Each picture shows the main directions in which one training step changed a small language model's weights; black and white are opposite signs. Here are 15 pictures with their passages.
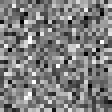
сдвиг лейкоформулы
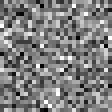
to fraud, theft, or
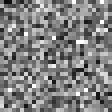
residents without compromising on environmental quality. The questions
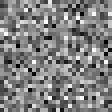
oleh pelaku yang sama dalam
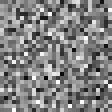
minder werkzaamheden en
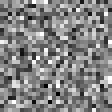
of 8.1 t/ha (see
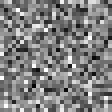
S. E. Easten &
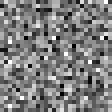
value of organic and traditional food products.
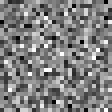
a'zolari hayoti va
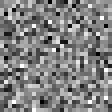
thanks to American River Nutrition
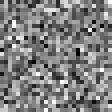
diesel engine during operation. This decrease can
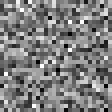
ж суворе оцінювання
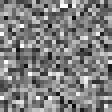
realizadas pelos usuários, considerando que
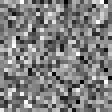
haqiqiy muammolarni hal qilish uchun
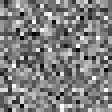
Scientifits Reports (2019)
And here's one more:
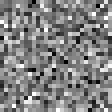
ao uso do corpo como atributo de
